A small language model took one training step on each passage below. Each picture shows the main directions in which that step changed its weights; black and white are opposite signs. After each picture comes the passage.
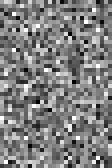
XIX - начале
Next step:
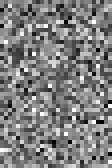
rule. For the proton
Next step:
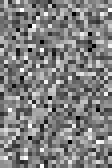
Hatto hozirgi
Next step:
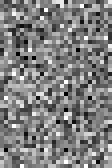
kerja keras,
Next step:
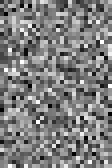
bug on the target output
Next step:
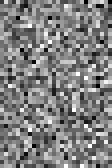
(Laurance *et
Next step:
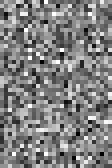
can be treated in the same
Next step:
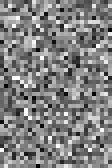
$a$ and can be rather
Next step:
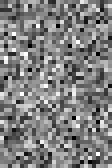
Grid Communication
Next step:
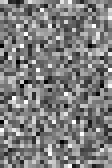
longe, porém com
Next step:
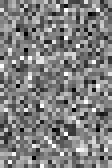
к тактическому
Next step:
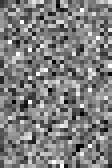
Jambatu sung by
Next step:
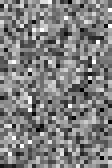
the COVID-19
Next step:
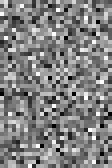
from CMD analysis using
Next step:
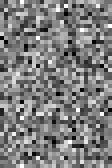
the largest complicating
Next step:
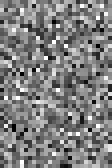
du témoignage dans
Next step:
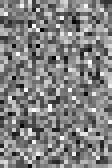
at the edge of ability
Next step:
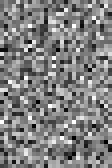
modes as well. In
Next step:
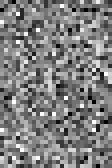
o esclarecimento da
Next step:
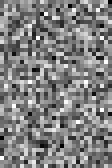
the wavefunction in
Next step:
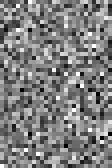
с точки зрения
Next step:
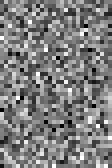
was chosen close to
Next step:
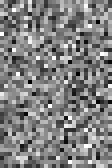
for each MBEE before they
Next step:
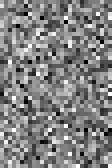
boursières et
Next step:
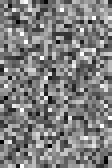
b^2$ and therefore
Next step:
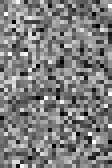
the Coulomb gauge
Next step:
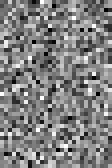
analysis for $\d/\d
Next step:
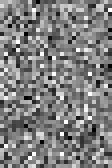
restoring code.
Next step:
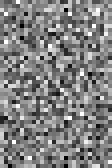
contextes qui permettent
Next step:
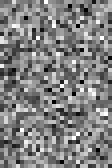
the Heisenberg model
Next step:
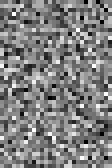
Ако се позовем
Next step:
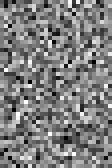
solvent and a size distribution
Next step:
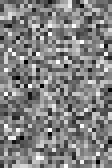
band is near the diagonals
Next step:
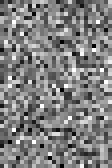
temperature on the strength of the
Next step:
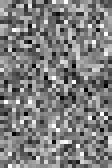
as well as the experimental data the
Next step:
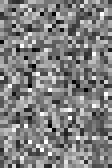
velocity distribution is narrow and
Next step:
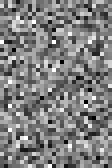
of cosmic rays and
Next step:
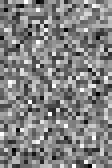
muhim ahamiyatga
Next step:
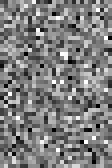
як схильність до
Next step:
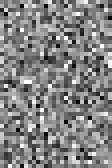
datim sensorima i
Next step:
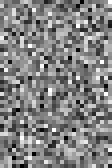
de libertas en su
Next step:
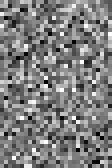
with constant moments ratio
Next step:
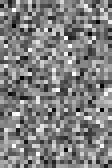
of each interval to be calculated
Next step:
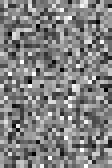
decay rate $\Gamma$ in the
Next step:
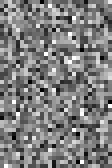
is an eigenvalue of
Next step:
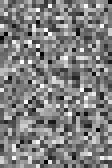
integration. In the cases
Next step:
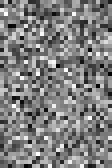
in data mobilization -
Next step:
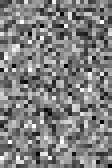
the GeV level, and
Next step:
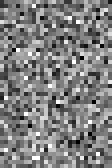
a halogen lamp or
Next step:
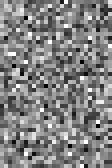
tilshunoslar uchun
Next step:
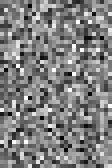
the eigenvalues of the
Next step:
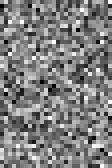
eine zentrale
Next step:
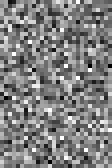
Here, we will not
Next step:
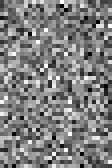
to its depth $t$
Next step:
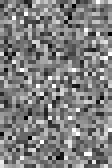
respectively, as now $EI
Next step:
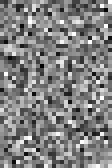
could swap the contents
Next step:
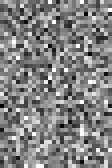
residenciais de diferentes
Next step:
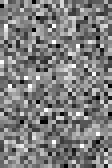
складніша для
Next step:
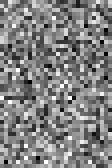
denote the position and momentum operators
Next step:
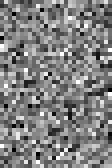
dosis entre 280 y
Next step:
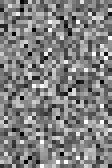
bem preservadas.
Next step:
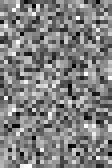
of open-flow
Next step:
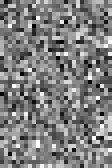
as indicated by the dashed
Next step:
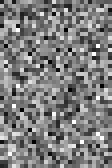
render MW tides
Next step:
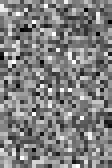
\begin{equation} {\cal
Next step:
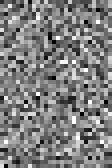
necessary to explain the
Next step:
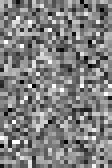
variant of the vertical method
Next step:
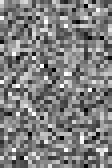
the first component of the clock
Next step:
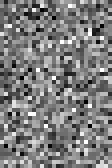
Hope VD,
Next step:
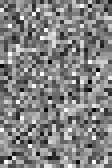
and physical fidelity.
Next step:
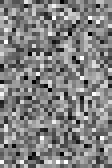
multi-cluster systems.
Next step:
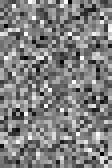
& bertahan pada
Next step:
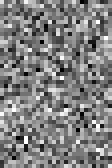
solutions we consider can be described
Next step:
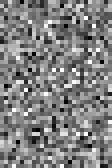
the notion of a different
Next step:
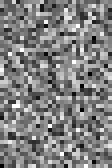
necessity of instantaneous
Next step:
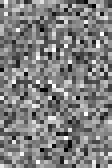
analytic models have found that the
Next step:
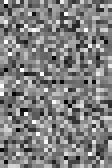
Mar. Res. Inst.
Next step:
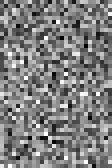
50 K. The fit for
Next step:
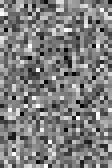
in this paper. The universe
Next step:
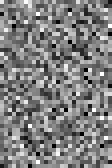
there is a notable gap in
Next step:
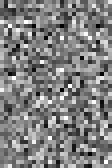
variability of 0.01 --
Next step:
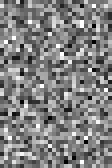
quasi-normal modes
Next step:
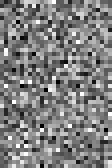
uit de boekingen
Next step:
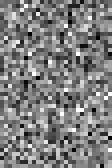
a nivel nacional,
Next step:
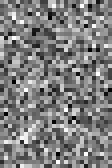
by dashed lines (Fig.
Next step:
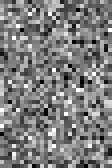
gas within the emitting region
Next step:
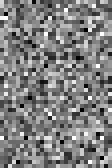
Public Health**,
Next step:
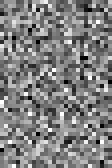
the observed spectra, although the
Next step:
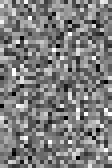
del título de
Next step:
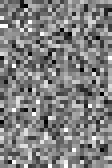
the longitudinal component of
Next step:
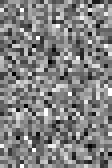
con un solo valor
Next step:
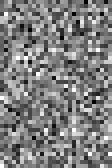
angle, which provides the
